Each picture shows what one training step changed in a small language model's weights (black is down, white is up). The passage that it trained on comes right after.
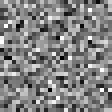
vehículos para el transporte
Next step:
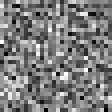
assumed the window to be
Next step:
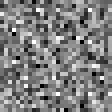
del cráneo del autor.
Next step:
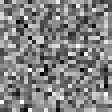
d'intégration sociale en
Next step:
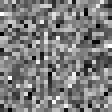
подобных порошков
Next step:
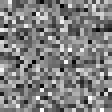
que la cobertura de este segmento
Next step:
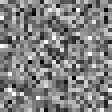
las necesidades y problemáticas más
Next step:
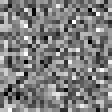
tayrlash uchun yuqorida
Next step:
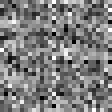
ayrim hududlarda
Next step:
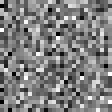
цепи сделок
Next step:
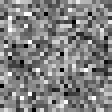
not be an invariant function with respect to the
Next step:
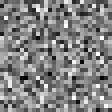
same point. Thus after $N$
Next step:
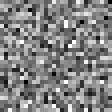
Therefore $G(x)$ has degree at most
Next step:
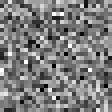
$2/3$ proportion obtained in
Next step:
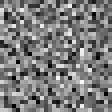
K. A. P. Pooja and
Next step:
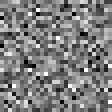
Tadqiqot natijalari va
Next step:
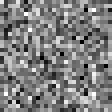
sono oggetto di un esame
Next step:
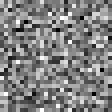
of near-optimal cycle
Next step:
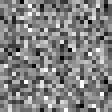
flow} Let $M$ be a Fano
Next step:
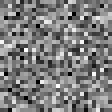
komersial masing-masing
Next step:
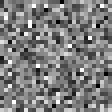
**la** science. Suite
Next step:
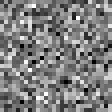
Sutherland. En su libro
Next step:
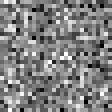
O‘zbekiston Respublikasi
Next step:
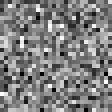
Adults. *In*:
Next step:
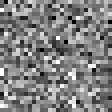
which is a Dirac delta of
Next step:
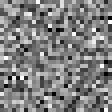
of summation is clear from the context,
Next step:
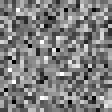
on $\varepsilon$. This expression shows that the
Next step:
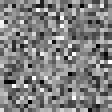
that the above probability does not exceed
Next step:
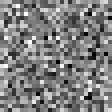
of discrete forward and backward operators.
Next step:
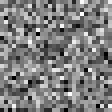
Let $\mathbb{P}_m'$ be the
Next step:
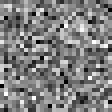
the phase for the deformation of a
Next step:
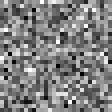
to our lifelong friend
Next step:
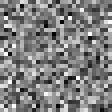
ordinary linear differential equation that has four regular
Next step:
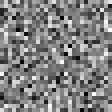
trabalhistas, a categoria
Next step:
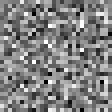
systems and to more complex models) has
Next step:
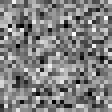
and biocomposites-mediated
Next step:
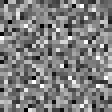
г. Абакана После
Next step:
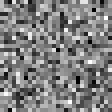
been obtained with a C++ code using
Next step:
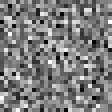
daha müsbət
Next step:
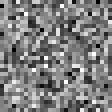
this takes the sign convention for the
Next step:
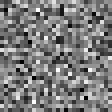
n\in \mathbb{N},
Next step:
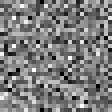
iqtisodiy faoliyatga, xavf va
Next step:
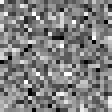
sich ein ungewolltes
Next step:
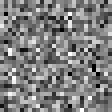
Here the distribution $x^{-p}$
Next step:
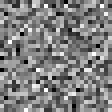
Finally, we can introduce the derivative along the
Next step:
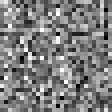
синонимы, как
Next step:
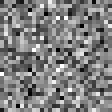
se mesurer à partir de
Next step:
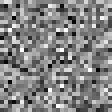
memungkinkan otomatisasi
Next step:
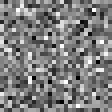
(or $\ga$) such that $$
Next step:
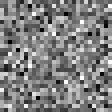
políticas públicas y a la
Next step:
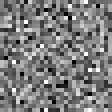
эр Эштек”)
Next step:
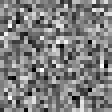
by the properties that follow and the applications to
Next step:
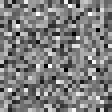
4. Ткачева Т.М.
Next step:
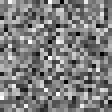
Какой мальчик не
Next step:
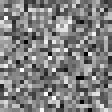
trivial component} of a link $L$
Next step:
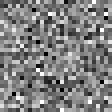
this strategy one has to solve a sequence
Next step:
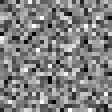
una visión positiva de los resultados
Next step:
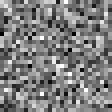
total edificada era de 120
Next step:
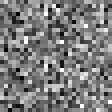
или постепенное
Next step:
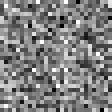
it is not possible to employ convergence in
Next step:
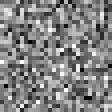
Ключевые слова:
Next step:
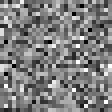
va o’qituvchilarni
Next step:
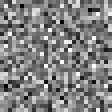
one-dimensional representation of $\frak{g}$
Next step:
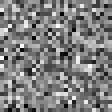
to the segment connect $\y',
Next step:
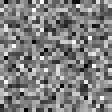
un diálogo científico
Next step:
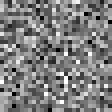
universal covering $\R^2$ of
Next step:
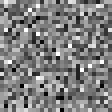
C} \newcommand\Lh{{\cal
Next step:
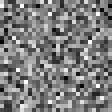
d) The class of varieties
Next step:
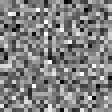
математических методов:
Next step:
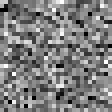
approach is strong in highlighting the
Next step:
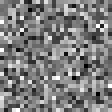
transition towards a circular
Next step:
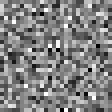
which implies that \begin{equation}
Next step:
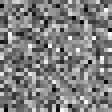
Proposition \ref{prop:main}. The
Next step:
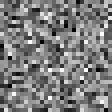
Then we can conclude, from the quoted
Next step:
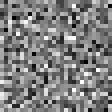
in \cite{Pi} and monotone
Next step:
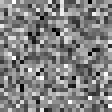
but which holds on the stable category level as
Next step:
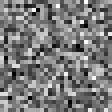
of Lemma 2. Now suppose (5)
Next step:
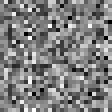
nuqtai nazardan
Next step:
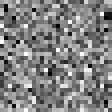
{\sc Krasnov Y.,
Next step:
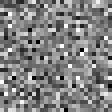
\eta(Q)$. The multiplication
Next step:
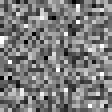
resultado de la reunión,
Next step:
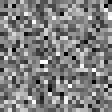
purely algebraic domain decomposition which takes
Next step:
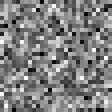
22,3% en el grupo
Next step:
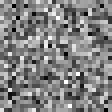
$\CF$ are equivalent. Most
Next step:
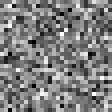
implies that the measure $\sum_n
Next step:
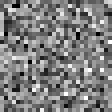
We will do this in stages:
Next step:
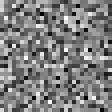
of functionals \begin{equation}
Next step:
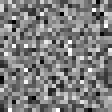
$p=2$, the following example and
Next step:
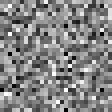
der Schwiegertochter
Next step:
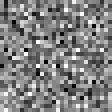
shearing theorem of Clunie and
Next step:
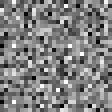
G.; IRIARTE,
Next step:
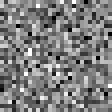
g(s) \nabla s \right).
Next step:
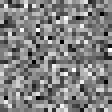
cycles and as such may be an
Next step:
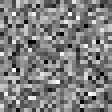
\emph{pseudograph}. For a
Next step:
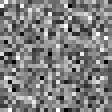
claim now that $F: \Hk
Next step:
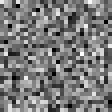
дим – и сладък,
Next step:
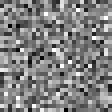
with the multiplication structure in the sense of
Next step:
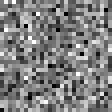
на полірезистентні
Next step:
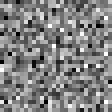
85% mahasiswa
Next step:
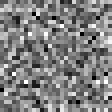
function for the generalized exponential function. Since
